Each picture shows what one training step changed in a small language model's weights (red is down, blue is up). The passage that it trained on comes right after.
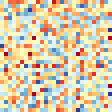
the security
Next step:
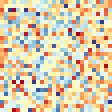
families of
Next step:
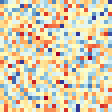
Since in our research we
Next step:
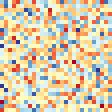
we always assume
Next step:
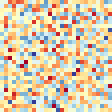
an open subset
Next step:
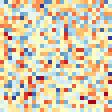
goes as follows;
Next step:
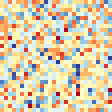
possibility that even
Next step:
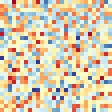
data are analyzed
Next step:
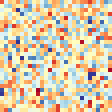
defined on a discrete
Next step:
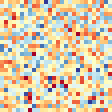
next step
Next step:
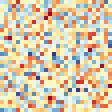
invariant if for
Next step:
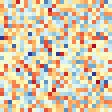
as the group of right
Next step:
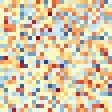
higher order approximation
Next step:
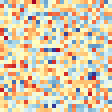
if and only if it
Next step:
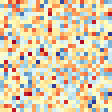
a vector with same
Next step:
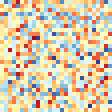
is proportional
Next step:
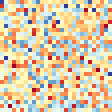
for consumers,
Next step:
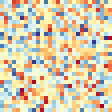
reported in
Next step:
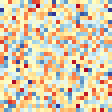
price of
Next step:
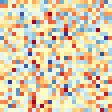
$S$ is a
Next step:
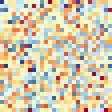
late summer
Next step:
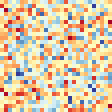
c, d) with
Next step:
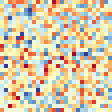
the support of
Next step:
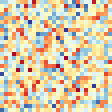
Institute of
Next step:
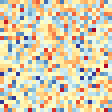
accuracy the
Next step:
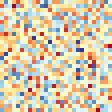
of results (no
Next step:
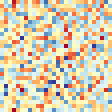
and assessment of
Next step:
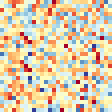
the left and right
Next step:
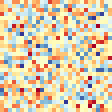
based on a deep
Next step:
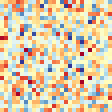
a shorter learning
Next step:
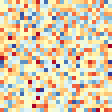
difference that significant
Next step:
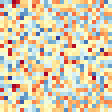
are studied in
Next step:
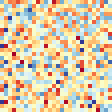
the state of the
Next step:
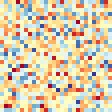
compatible with the
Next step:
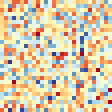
that went through the
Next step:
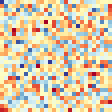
and introduce new
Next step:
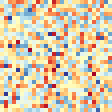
the use of the
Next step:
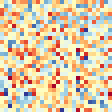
prove the reverse
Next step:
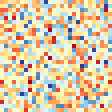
greater stability
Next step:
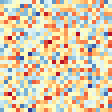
Since $\alpha$ and
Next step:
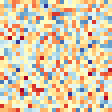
statistically on
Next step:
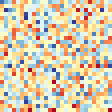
engineers due
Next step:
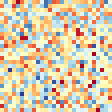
of phrases
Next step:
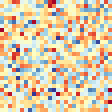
row that is associated
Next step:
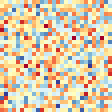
When one of
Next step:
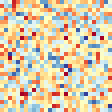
and, \be
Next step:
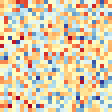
critical social
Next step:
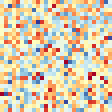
by placing the
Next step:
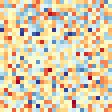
on $\gamma$, since
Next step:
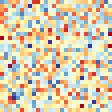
groups. There was
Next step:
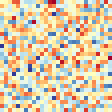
rows we have
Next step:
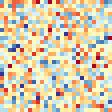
at detection level
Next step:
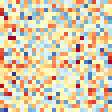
observe that for
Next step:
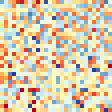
emphasise that
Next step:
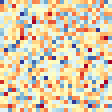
$n$, with no
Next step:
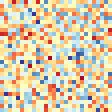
threat to the
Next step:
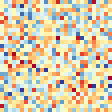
consistent output
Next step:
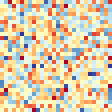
answer the particular
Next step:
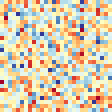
blood sample was
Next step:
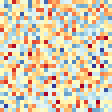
considerably more
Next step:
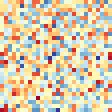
general level, the
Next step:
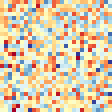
that the resulting line
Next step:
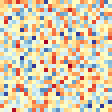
capability of
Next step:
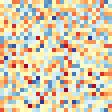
provided, such as
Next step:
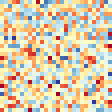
relationship with significant
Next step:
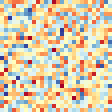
the term of
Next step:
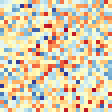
Italy in
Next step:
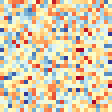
the information in the
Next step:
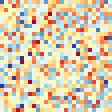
$t \geq
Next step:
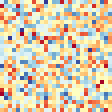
,$ \noindent
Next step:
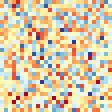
of interest.
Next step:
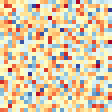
a similar lack of
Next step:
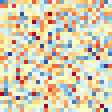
$V$ is the
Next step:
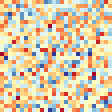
however, it
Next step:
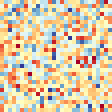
C^E is the
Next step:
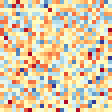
of the BCA
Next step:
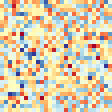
and $z \in
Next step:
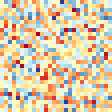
involved and the
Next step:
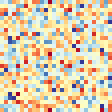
IN THE
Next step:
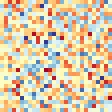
a point is generated
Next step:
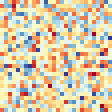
and the smaller
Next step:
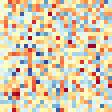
an ordered basis
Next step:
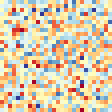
he brings
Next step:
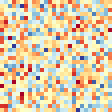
telemetry is
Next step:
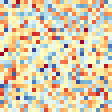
is the mother,
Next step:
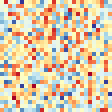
\text{ if }
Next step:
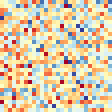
LDP with the
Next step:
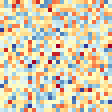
of diabetes In
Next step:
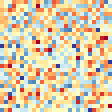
that $h =
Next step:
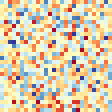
minimal adverse
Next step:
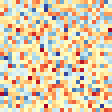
algorithm is the most
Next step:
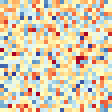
eventually lead
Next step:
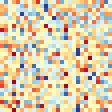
approach based on point
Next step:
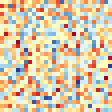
to seven treatment
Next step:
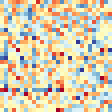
the secondary level of
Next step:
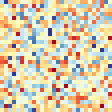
suffices to
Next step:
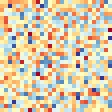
several signal
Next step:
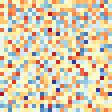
tool for proving
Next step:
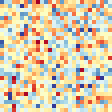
vehicle or
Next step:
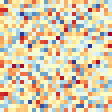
series. It
